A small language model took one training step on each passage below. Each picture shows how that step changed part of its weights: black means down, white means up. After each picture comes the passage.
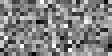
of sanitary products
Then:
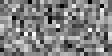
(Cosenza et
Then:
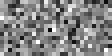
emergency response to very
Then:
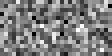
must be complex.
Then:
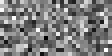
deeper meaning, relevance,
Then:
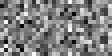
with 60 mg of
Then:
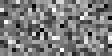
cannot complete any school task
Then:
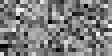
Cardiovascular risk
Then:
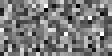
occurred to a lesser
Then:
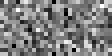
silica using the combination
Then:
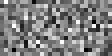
been proven to have
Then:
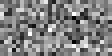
the problem of the formation
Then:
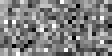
determine the index, 6
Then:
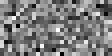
customers to build up their
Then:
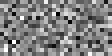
and private universities.
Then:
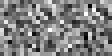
can be used in a
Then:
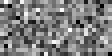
Nevertheless, a comparison is
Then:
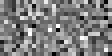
will help expand the scope
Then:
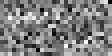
many disagreements
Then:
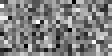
complexities of uncertainty,
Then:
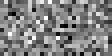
regions. This highlights that
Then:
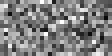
motion that we see,
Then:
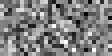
the age of 60
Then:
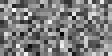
policy and regulatory work on
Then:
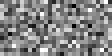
the instructions, return
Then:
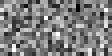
phraseological units
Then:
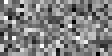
sensor A radar sensor
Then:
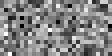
her sanity as
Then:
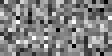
Information Acquisition
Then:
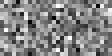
detract effect of the
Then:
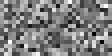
those of the Whites
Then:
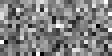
order. The restrictive
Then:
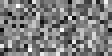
French LPIS,
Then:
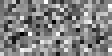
and Objectives: The
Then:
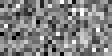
severe epigastric
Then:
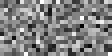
a preliminary study, the
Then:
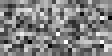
all children require some form
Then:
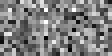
J Pooler and
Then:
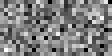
however the Polish law
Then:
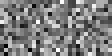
anticipation of the
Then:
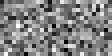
next steps and take forward
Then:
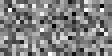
time interleaved
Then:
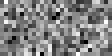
maximum value. The solid
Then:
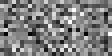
and Siddha is
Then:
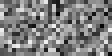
the feeling of
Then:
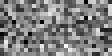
comprehend and
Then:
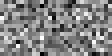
utility for various purposes
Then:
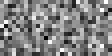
than women in SL
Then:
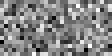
costs. In this
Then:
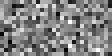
access to genetic resources remain
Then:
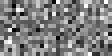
person to join the
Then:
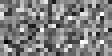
the nature of the connection
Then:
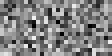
was recorded at start of
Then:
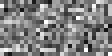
on image degradations,
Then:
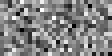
would be required to study
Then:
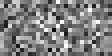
others through humor,
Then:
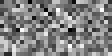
insights into accounting
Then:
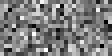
in order to enable more
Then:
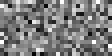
set. The decoding
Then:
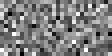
of inputs with minimal loss
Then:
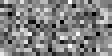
This work is supported by
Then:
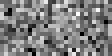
the data was entered
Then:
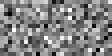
our second goal is to
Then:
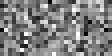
An example on how the
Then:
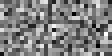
the full implementation of a
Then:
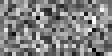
formed the largest group.
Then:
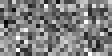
Neither e nor k
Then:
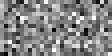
at strengthening the psychological
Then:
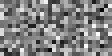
the future requirements for
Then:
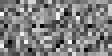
of view. The
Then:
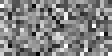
build-up Figure
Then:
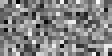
61 m.) which
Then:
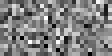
a higher Index of
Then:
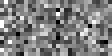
levels. The results of
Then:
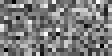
a lower tendency than
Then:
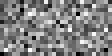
puncturing at numerous
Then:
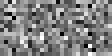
tried in case of
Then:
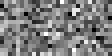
consistency (5.6
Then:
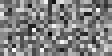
the study by Ike
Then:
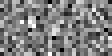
grain yield and
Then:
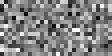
quality. Making variations
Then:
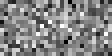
participants filled out
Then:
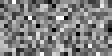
separate an entity from
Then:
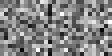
a Low power and
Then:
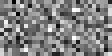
CV is not only
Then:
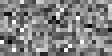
of a successful leadership.
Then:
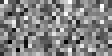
function of the component's
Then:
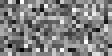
Scalability may be
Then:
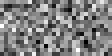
interface is accessed through
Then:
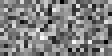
proposed a model for
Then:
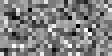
To start WP4
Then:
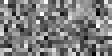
calls, and
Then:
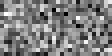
we used:”
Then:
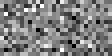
products Discussion Hence,
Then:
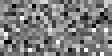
or to restore
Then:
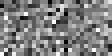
doses of local
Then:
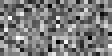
C Saxena
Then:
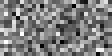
framework, they highlight the
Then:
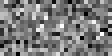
rare but serious complication
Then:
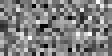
4.9 Overall assessment
